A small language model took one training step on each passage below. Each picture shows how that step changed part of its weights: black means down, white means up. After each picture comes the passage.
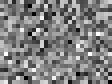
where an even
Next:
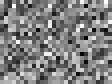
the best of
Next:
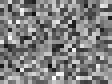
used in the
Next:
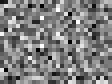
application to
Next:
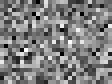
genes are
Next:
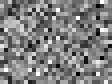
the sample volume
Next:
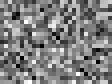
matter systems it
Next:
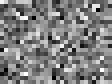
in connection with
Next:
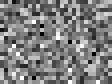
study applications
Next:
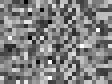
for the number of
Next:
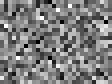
system making both
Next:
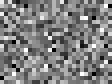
written in
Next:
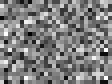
number density based on
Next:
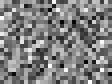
as the product
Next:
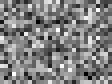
to 1 and
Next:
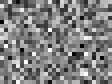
motion of a
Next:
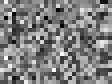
the open
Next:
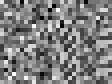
conclusion that
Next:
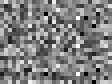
the multilayer
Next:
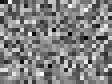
initial and final
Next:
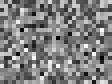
inclusion of this
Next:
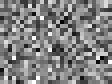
particular it can be
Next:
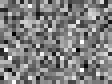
infections and
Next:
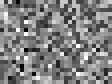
with permission of
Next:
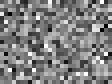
{Journal of
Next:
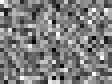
now note that
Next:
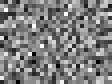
$\alpha$ in
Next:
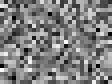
1 at the
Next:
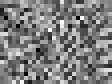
analysis selection
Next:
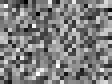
neutrality as
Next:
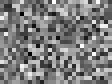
supposed to
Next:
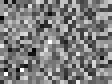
In Fig.
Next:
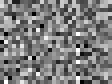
leads to
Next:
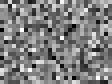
requires that each
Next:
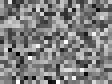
the plasma
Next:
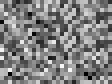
to a high
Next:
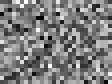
and induce
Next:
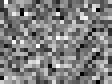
in dense
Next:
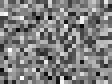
consequence of
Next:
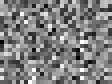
line is the
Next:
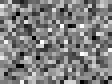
positive at its
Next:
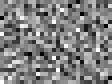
cell ${\cal
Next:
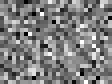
single mode of
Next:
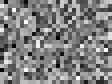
spectrum, but the
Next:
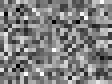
forming regions
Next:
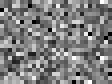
the verification
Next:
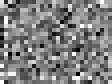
be important later
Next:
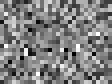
to check
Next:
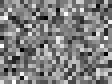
$t$ of
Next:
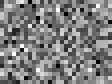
$n$ particles
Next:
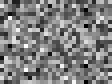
a result, there
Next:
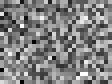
measurement is given
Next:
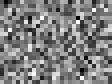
improve the
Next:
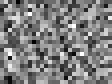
trained for the
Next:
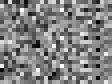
compared to
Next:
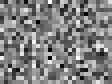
structure level is obtained
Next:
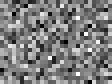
show the band structure
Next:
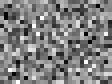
expansion of
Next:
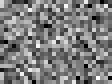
often a different
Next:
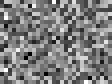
one dimensional
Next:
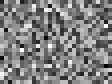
= \frac
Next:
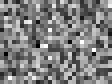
resonances are
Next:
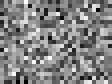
invariant function
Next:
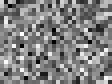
be filled
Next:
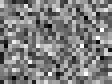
of $N$
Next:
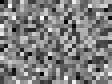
whether the
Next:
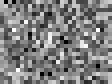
For this work we
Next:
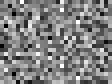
noticed the
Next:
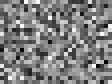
guide to
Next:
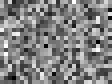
the electric
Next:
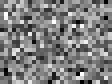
three depending on
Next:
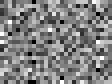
much smaller
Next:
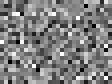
integral can be
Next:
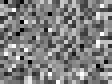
Here we
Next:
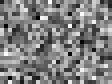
the resonances
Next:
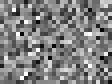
spin chain
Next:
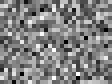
same row*
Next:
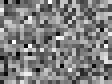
change from
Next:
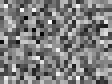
clusters have up
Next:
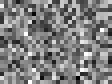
is the mass of
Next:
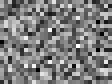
the band structure can
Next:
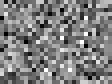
In addition to the
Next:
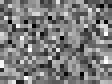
distance 20\%
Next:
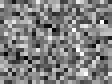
of two neutron
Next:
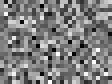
We observe
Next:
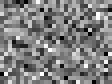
and Fe.
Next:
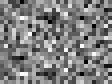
\eeq where
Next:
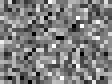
also shared by
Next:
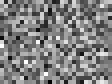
The direction of
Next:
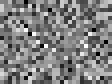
order to generate
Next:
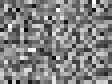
that certain
